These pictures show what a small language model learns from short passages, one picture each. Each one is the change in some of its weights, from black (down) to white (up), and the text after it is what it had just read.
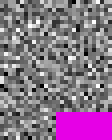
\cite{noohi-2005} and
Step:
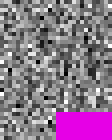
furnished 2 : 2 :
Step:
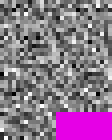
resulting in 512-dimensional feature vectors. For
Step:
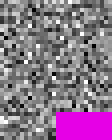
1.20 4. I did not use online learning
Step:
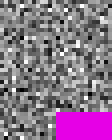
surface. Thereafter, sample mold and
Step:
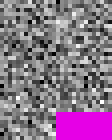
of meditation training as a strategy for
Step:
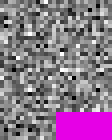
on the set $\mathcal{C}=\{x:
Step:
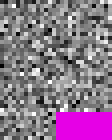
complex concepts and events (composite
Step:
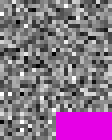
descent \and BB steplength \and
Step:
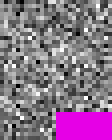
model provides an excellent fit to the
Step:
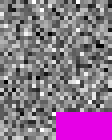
their children as every human being has a right
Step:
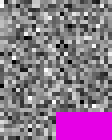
all the constraints and letting the scalars
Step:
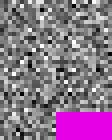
Z}$ is the Chevalley lattice
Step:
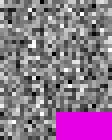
response of the non-linear and coupled model
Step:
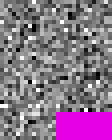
$q>p.$ Then $A$ is
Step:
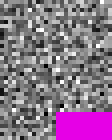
good measure of performance takes into account
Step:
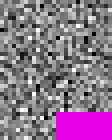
point of the site. coordinates* { Concrete
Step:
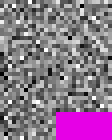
the following convergence is valid:~ $\big(
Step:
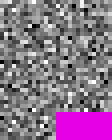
access (Fabamwo, 2012).
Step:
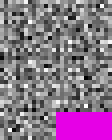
-- (3); \end{tikzpicture} In
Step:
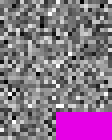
correspondence with the fifth incision of
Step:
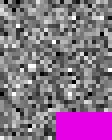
The only difference is that in the later, it
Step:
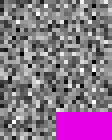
consuming raw meat, Human
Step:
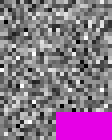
n$, every edge-coloring (using all
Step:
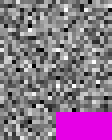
there is some $p \leq m-1$
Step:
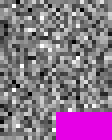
parameters of the proportional-integral
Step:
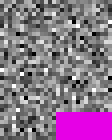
index arrhythmia were done in 190
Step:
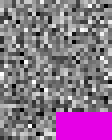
to the Hamming graphs. {\bf Corollary
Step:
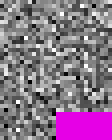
a valid concern, but for a number of
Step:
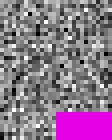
optimality equation. The paper is organized as
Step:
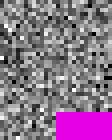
detect PFAA precursors in
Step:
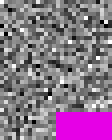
that compare $P(B; \Gamma)$
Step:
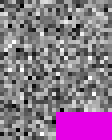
deaths, and an economic cost of approximately
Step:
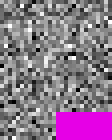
keV. Energy (KeV)
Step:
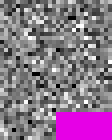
At concentrations above 0.25 wt% of
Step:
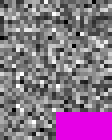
The application of this technology is not limited to a
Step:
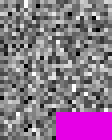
hybrid model serves as an effective approach to
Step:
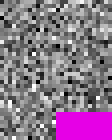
oblique link lengths. 3.
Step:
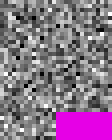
with the rainy season, making the
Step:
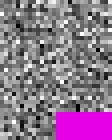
as $\tau\to\infty$. Similarly,
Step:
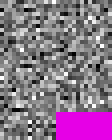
depend both on the stage of development of countries
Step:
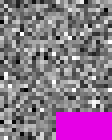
subset of RA (Additional file 4:
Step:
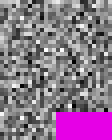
the solution containing the biguanide or
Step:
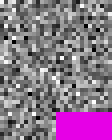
In detail, $$ \frac{\phi(\lambda
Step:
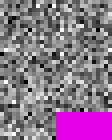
equivalence relations between two dynamical systems. The
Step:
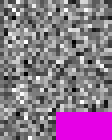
experimental fields and nurseries at
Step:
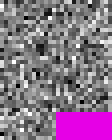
removed while revealing the secret
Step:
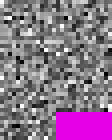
by the versors $\{\e_i\,
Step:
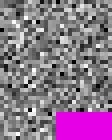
Burean and Popp's (2015)
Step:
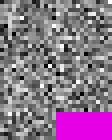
if it leaves node $k$ then
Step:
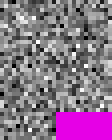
the Romanian Academy \\
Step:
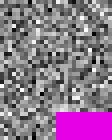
spectra of (1) GAGG :
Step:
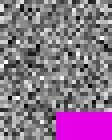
t -test of relationship at 0.05 level
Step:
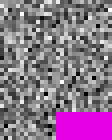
occurence of $2$ is always associated
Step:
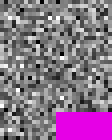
draw, fill=red!10] at
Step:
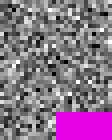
Robert A. Wolak \\{\small
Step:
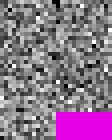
in its classifying space (as a
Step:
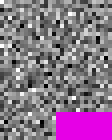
Theorem~{\rm \ref{thm:main}},
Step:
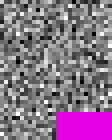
monolingualism, polyglot
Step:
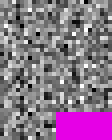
design Figure 2.3: Angle of
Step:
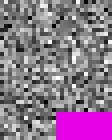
through the Connect program for a
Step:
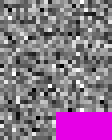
genes involved in epigenetics and
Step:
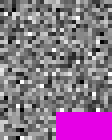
past ten years have been reviewed and compared
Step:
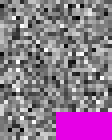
the number of automobiles per
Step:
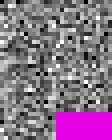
on $\mathcal{C}_T$ if:
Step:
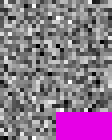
exist. Currently, one of the most
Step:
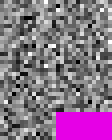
Programme Johannes
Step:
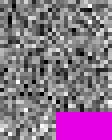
is defined from root mean square displacement in
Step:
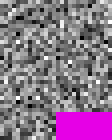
judicial arguments of compensations,
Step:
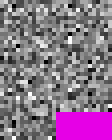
exponent at a point implies exponential asymptotical stability
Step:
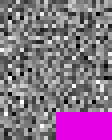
\ \implies \ u_n \to 0
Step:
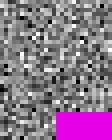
extensible, identified by unique strings,
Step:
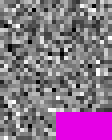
exploration of whether a common representation exists between
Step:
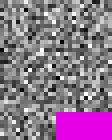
conducted to obtain information about user needs, and development activities
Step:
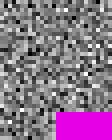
\restore} $ over $\ff$ with
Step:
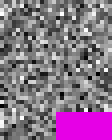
$b_i$ is empty if there
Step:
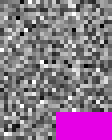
for every $i\in\Z$. We have
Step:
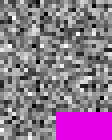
various countries, particularly EMEs have to
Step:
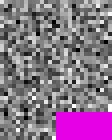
from India. Software service
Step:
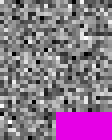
optimum shoot induction frequency of 100% was
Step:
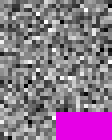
the survey responses, and in turn,
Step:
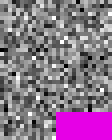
follows: (1) $$\begin{aligned}
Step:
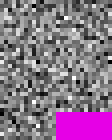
Mat. Complutense 32
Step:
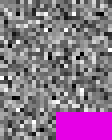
(\ref{eq1}) it is shown that
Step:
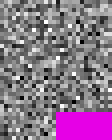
equilibrium for the spatially homogeneous
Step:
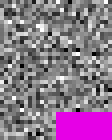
and $a_{1} \not\equiv b
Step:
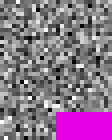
canonically PL-homeomorphic to the
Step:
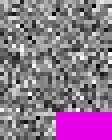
licensed as the onset, such that all
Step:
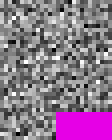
as usual: $w(\xhat) =
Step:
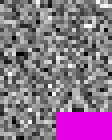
\ref{sect-adam} below,
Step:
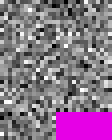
the quarantine period of 21 days
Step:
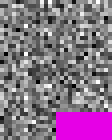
Prof. Mahesh Sharma²
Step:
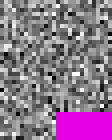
from being disseminated. Although
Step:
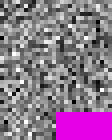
observed with 200-fold magnification by
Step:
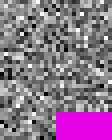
did identify a handful of LCBGs
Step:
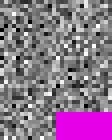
\end{barticle} \endbibitem
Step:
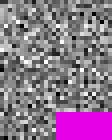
of those} repeats the same procedure
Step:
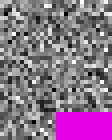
NSF is gathering advice
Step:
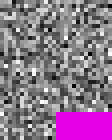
kB\right],\] with the last block
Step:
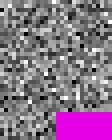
component of $\partial F_+$ and a component of
